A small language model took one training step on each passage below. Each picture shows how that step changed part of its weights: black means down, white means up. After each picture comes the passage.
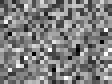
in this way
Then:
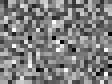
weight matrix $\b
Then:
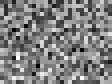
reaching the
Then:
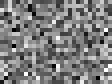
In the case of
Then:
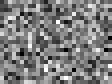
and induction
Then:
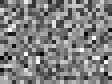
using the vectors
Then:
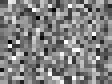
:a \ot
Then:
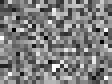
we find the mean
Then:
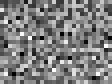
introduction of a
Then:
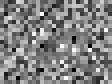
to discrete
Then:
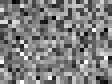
loop. If
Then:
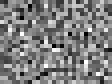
experimental results by
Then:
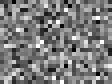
found to be
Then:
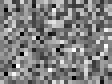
the same online
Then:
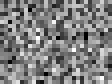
low magnetic
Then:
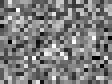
for example, bound
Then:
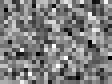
the sheet
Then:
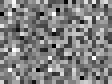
lock up some
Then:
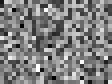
shown that there exists
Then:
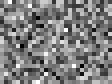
$ states have
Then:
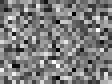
and produce a
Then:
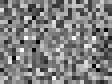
transformed into
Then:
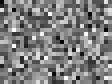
that in this case
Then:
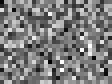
that $M$
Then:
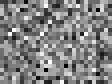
flow. A
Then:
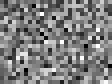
special kind
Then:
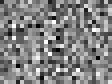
update with
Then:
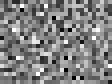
subject to
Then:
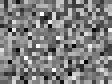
video is
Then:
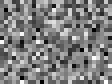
the longer
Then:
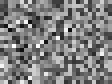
is similar to the
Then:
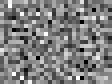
clib &
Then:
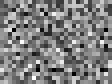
within finite
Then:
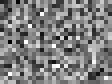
can find the
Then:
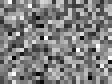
$G$ is
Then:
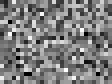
test data set
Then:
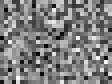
the right has
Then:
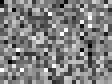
that from a
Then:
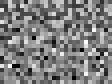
particular, that we
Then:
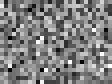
5th step
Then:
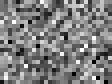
norms in
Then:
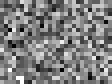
as $T
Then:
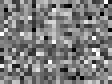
the nodes that
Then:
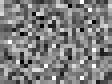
\leq n$
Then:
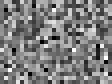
the Sod
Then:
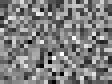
of resonance
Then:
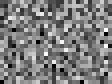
of all the different
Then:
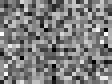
as the following
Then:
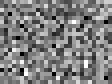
quite different at
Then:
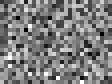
also contains a
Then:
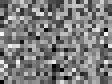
of the following
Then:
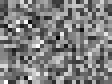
is used to
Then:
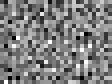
simulated on a
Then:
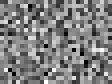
magnetic field at
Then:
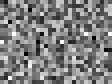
potential $\phi$
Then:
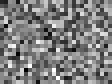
form and parameters of
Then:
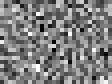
\to Q
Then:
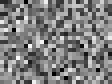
need to define a
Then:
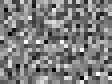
the convex set
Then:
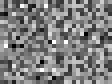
surface of
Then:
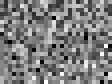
complexes for all
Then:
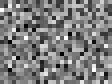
FF values of
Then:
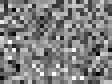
noticeable in
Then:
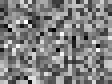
is fine
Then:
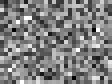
shall see in
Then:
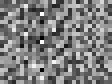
change, the
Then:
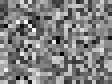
is equal to
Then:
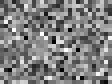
in many other
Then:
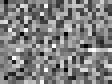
motion in
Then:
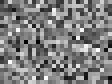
we can use every
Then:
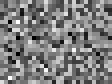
increments (see
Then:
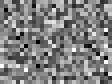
the derivation of
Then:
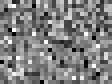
a random $M
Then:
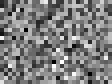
assume that the
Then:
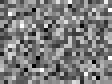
and storage
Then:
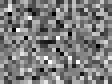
UE) under
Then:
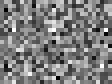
the connection
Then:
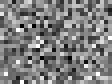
(here defined to
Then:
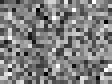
In fact ${\delta
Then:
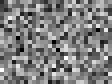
and then fixed for
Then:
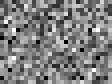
in making
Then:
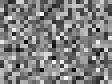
to produce
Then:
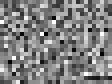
second move
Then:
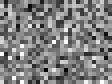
4 events.
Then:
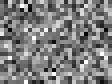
groups. In
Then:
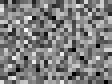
needed to
